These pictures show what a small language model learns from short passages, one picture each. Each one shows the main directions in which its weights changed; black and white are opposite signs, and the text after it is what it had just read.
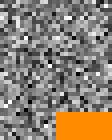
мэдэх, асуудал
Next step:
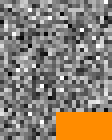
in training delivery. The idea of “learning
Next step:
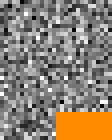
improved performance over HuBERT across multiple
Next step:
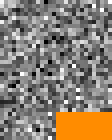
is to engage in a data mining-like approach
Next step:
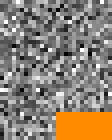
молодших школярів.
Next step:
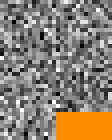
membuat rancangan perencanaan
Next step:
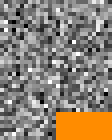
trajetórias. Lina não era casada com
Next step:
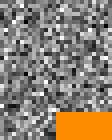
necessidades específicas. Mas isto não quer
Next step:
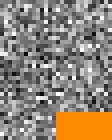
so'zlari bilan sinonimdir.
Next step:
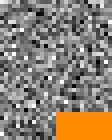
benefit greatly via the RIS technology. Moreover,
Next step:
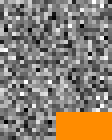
under the two hypotheses are asymptotically
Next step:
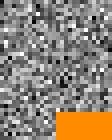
of the system reduces to the action,
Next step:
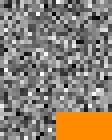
criteria of the instructional design product, the scores
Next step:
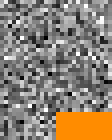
stringent, but very effective with a permitting
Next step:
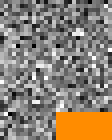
we choose two locations of the critical point
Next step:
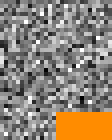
maqolalari, da'vatkor
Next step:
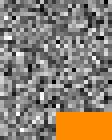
dipole moment and classical trajectories extraction.
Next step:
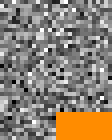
2014, DUSSEL expresó lo
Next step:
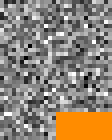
ro chia sẻ, cùng
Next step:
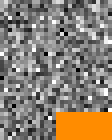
of hypertension and arrhythmias.
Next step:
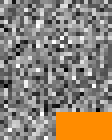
since matrix element corrections from two or more hard partons
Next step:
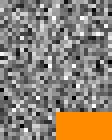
step 40. Interestingly, although there are clear differences
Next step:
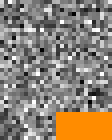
how it fits into the story of a
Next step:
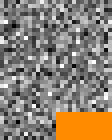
years & 20 years & 5 years & 5 years & \\
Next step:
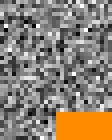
all before. In pastThe implication is that
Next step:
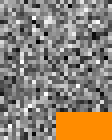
the problem is even more severe because for a scalar field
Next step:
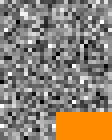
Esta circunstancia implicó la
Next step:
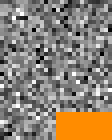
ishlarni tashkil etishda ona
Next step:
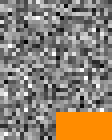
$(s,t)$-KS-code of length
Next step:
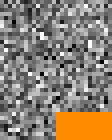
the learner) is ${q \equiv
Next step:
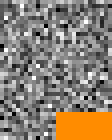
deze intentie moet er aandacht
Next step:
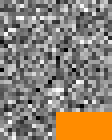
to low temperatures in cooling flow clusters gains
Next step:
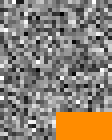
CFTs. A time evolution of TFD state
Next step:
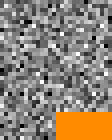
e Figura 3 estão representadas as características
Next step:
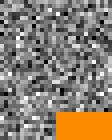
this disconnection between the Career
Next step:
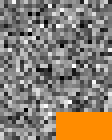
o compartilhamento da informação, pois as
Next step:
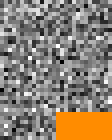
symmetry $H$ in a manner analogous to the
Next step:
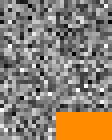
c. Menuliskan pohon
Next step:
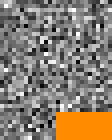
jika dilihat dari segi waktu,
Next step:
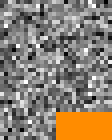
methods have been developed for full beam deconvolution at map
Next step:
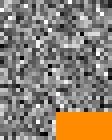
pues representan sus valores más preciados,
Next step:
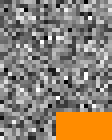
coherent states in this Letter) and
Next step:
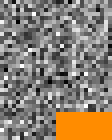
in cases involving planets with masses up to tens
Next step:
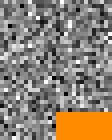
Trafficking in Human Beings*. CETS
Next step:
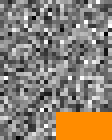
rote Teppich, Prominente,
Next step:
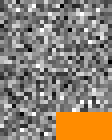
main background to this signal is the production of
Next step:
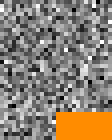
támogatóik, egy
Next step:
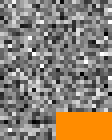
the Cronbach's alpha value was found to
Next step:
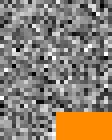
spent several years in Bolivia and had the
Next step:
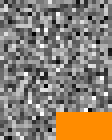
afectivo como el autoconcepto y la
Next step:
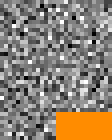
hohe Akzeptanz des
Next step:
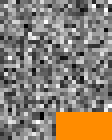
its high expression after biofield treatment as compared as control
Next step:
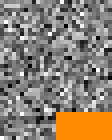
kreativ topshiriqlarni ishlab
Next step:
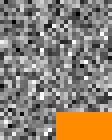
Studies in Chemical and Environmental Engineering*.
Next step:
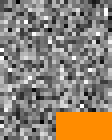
number of freshly hatched J2s was
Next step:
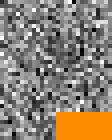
basic structure is shown in Fig. 9. Fig.
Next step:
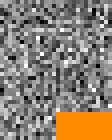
shakllanishi Charlz Morris
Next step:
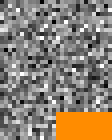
N°28. - Gandásegui,
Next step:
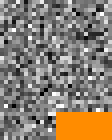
in Beckmann spectrophotometer model
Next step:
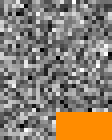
and dense flames that were not detected by the
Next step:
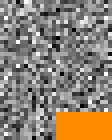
\cite{kn:Newton} that:
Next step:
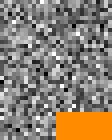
came as the biggest hindrance is
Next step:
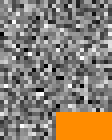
the BR, which originates from the
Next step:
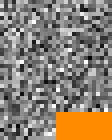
cases where multiple antenna solutions are not feasible
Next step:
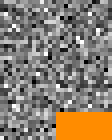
\ee At low energies, $X$ will be
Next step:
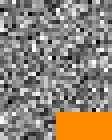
pertinent for rational design of a
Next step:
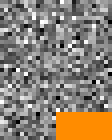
We also analyze if testing time can be further reduced while
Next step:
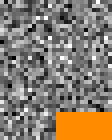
is natural to consider the $a_1^+
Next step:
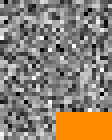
Words: Decision, Multiple
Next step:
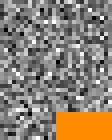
qadam, Bir maviz
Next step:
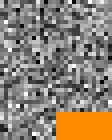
shear walls. First is by installing the section
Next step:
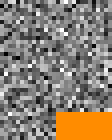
clearly shows evidence of two compact polarised regions
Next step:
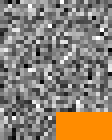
D were relevant to the dimensions they were supposed
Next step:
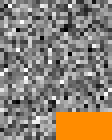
the predicted values of $m_d$,
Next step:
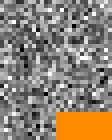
або «божевільний» курсив).
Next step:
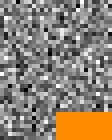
V-data set} \label{fre}
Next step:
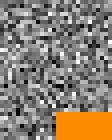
False Negative FP False
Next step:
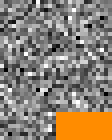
и обавештености о
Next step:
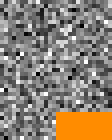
adaptive system such as in cloud computing
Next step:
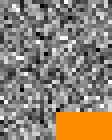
zeigt. Er leitet den
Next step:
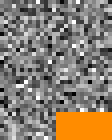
on the streets are usually depicted as
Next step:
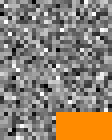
olish madaniyatiga ta'sir qiluvchi
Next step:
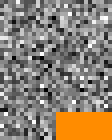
les charges publiques. En résumé
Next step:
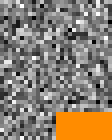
nearly degenerate with the heavy stau with
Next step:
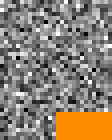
framework are designed to operate as an integrated quality management system
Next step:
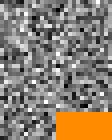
QMV CFSP is the potential need to
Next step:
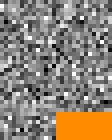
uchun zarur shart-sharoitlar
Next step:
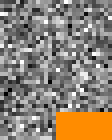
v čim natančnejšo
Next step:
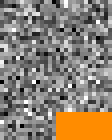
of the V3 position angle of the imaging.
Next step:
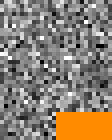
~\ref{cosmo_contours}, where we
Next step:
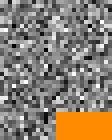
5G investments is based on the research made within
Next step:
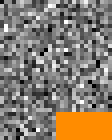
Construction and Operation Integration based on
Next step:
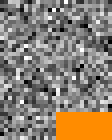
цілей (визначаючи
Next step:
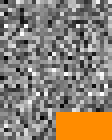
with increasing strain rate. The activation of multiple
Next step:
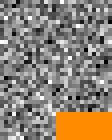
exists. By comparing the power spectrum of the
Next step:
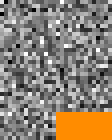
practices is imperative. AI researchers must collaborate
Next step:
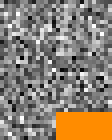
estrategias para aprovechar las áreas
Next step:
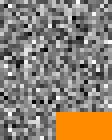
per conception repeatability of the dairy
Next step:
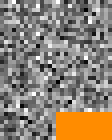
of the posterior probability density function of $\bbeta$
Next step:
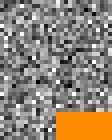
of BA-level experience with multiple community partners to
